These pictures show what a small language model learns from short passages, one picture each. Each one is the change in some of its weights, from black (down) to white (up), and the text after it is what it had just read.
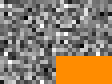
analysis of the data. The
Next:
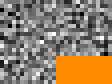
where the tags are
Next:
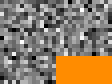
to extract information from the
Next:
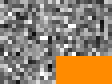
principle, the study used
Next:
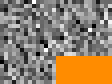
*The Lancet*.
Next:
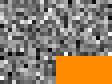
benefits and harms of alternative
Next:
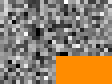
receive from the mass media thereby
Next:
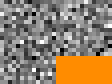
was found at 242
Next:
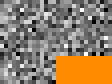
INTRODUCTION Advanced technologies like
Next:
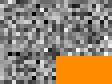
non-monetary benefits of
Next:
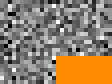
of the symbols is
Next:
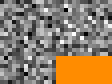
the logistics network perform different
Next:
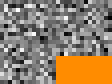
specific plot, as, for
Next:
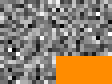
hematopoietic cells and
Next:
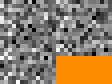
configurations. During the performance,
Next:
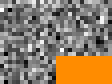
of velocity squared,
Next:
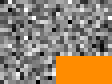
attend primary school.
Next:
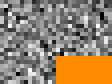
of sound. Discussion Let us
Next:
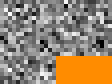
first offence. The study
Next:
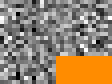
idea. This implies that employees
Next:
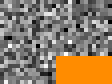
its positive transformation in the
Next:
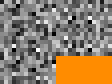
ethical corporate marketing, ethical corporate
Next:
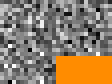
of the sample, and by
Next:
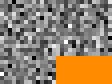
Duncan's multiple range
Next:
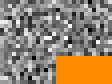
done by statutory
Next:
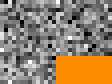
11 studies (5 randomized
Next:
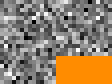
Ability of Risk Analysis
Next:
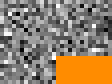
course prototype and a detailed
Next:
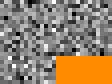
nursing homes create
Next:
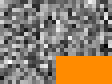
in the HPS after
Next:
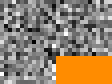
industry was focused; academic
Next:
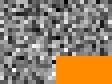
that were judged to be
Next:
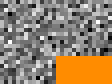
corrupted - A
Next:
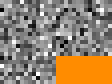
prevent the progression of
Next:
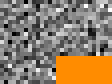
are: in the catalytic
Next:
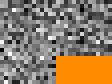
and $\alpha \geq t
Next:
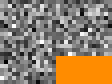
power station. *Solar
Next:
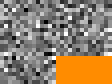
is therefore critical to sustaining
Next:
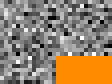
350) viscosity measuring equipment
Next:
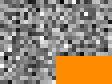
made with studies conducted in other
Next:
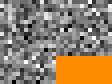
instruments with evidence of validity and
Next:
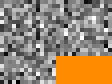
of the women were of low
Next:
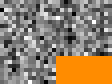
intake or a secondary consequence of
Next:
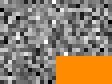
unique identifier must be
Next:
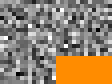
don't have to suffer
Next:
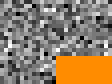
the wedding at New
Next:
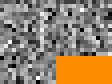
percent), and global average of
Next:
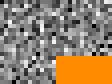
for different industrial areas with its
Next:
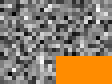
cost. assigns a cost
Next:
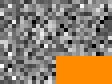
ClN ₆ S
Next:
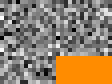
follows. Assuming a
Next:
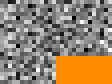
Model III. CONCLUSION This project
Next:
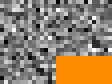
about the investment of new
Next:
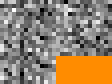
criterion, population size, and
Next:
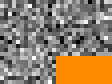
policies that can safely and
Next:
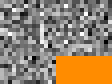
and combating violence against
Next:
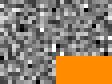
difference between the area of
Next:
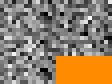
safety standard. Existing machine
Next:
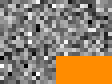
the main diet items of
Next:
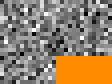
Corresponding author:
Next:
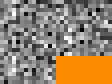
n.: Russia,
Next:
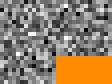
mimic the process of
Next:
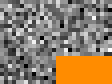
novel tests or stacking sequences
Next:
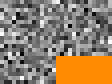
benefit according to supplier
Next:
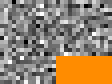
evaluate photocatalytic
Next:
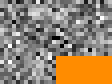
confirmation is low across the
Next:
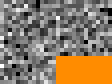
from velocities in joint
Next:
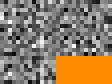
training in energy efficiency and deep
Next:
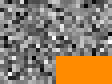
carried out on its functions reveal
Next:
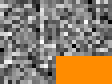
in the availability of effective diagnostic
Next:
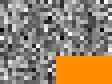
2013). The teachers of
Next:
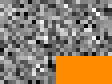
significant stiffness reduction and the contribution
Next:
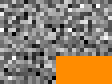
can be understood as long
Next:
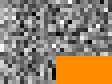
family. I mean, I
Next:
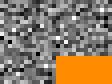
that the dynamics of the
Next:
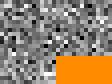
the psychometric study of the
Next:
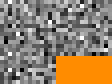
and adults to perceive many
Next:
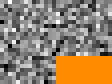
ingestion to the
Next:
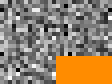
Moreover, when grouped according
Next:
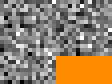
and Music Therapy
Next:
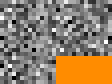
constraint, coverage control is
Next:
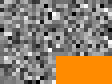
an aesthetic and natural
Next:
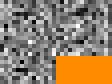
direct design method that uses
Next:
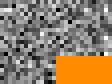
plasticized to become softer
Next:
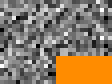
will be the period for the
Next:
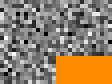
disease and is classified as a
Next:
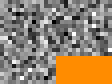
this study is to assess the
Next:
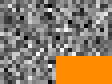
neutrosophic set,
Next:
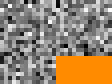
natural eutectic
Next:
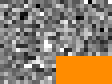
and software references,
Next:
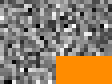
between species, and potentially
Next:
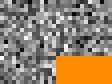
I enhanced my learning due to
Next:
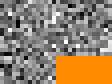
are incineration and land
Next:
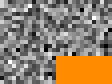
because of the high degree of
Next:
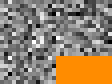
that feed efficiency ratio of female
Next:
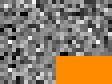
that global and local carbon
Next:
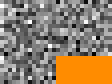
case of formation and stability of
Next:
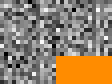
the amount of heat energy due
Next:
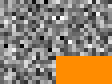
projects with the students Figure 6
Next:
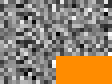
LP Linear
